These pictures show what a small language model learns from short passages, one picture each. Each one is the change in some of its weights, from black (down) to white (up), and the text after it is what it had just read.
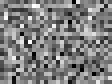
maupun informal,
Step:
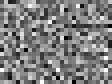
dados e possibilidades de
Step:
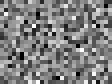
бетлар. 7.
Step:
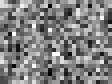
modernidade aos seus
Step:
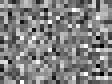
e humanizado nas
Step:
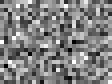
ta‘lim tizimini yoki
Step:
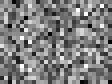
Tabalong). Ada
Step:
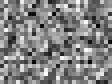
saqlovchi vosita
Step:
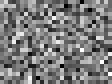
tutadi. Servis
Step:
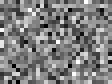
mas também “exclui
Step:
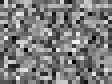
ga, fosfor
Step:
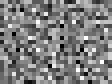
central pentru
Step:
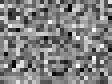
já que não existe
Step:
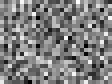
Bu o'quvchilarning
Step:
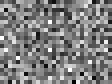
yashash sharoitlarini
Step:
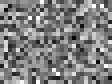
kuadran strategi.
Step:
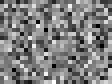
čuli za ratne
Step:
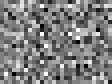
qilish davomida sodir
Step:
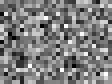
al hacerlo la
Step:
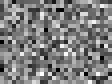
Verbesserungen -
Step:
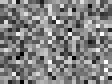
der Schroeff deel
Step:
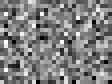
тощо); - використання
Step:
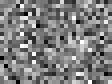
el uso de medicamentos
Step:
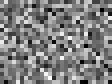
bu haqda aytgan
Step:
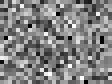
Гонконг, где
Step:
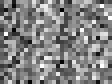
LOAD ARISE
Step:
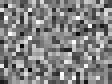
виступаючи не як
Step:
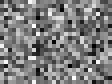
в силу предельных
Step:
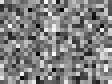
Шваба «...до
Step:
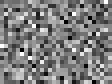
кому нужно
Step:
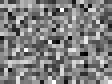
topishda sotilgan va
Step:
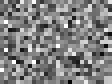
de gênero no Brasil
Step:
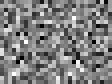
último caso, el
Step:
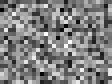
Liu, B.
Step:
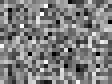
crece linealmente a
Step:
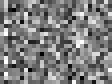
‘merodeo’ el
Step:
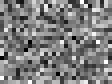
spreads in the
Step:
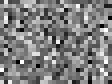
nativas, além de
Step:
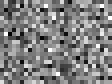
DO GRANDE
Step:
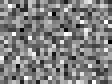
hududlarda aholi
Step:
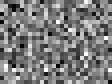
35 personas. Se
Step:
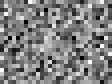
складатися з
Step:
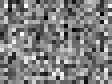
Pappier, e
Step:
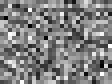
lok bilan qoplash orqali
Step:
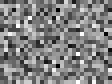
kada se imaju u
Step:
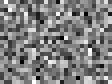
shaklidagi astma
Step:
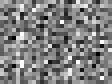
de exceção, que
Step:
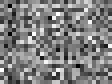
yang masih sangat
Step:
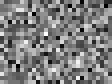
para trabajar con estudiantes
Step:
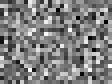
en las mujeres. Se
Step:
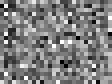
SI «Public
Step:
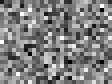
Insonlarning o'zaro
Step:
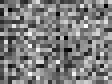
se mantienen en el
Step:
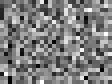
an Gesuchsteller
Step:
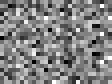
€ (ONDA
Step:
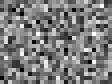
precedentes judiciais
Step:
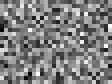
zarur choralarni
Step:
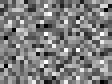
RECIDIVA DE
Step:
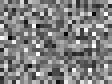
нас когда-либо
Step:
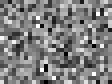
р. о. Олексій
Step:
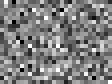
die keine Angebote
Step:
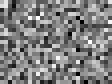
beneficio propio.
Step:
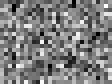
und der Anspruch,
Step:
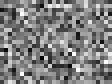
qanday qilib
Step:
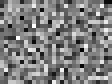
projetos referenciais de
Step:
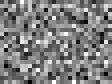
Bu meod birinchi
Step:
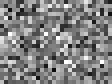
ishlash bo‘yicha olib
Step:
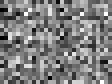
O`zbekiston Respublikasi
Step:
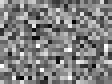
відповідної поведінки,
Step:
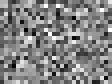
confianza que está
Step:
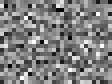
\Delta U -
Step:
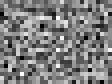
acervo empírico
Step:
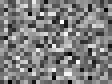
Kyiv, Ukraine
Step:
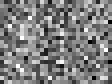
es la siguiente: las
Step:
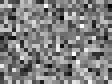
em rede: uma análise
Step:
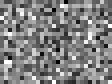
va san'at asarining
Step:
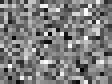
responden ini masih
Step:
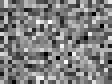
bem posicionados em
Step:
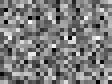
- Вяжущее -
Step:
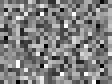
характеристик научной
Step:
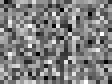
der Universität Bern.
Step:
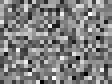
pouvoirs publics
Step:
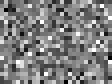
Legislativa ou da
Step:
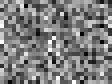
scientifica dei rischi e delle
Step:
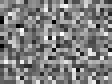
va shilliq osti
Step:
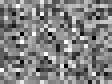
moral dan nilai
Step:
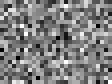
va pedagogik kuzatuv
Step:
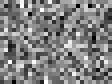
total, temos oito
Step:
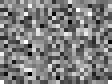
oladi. Qog'oz
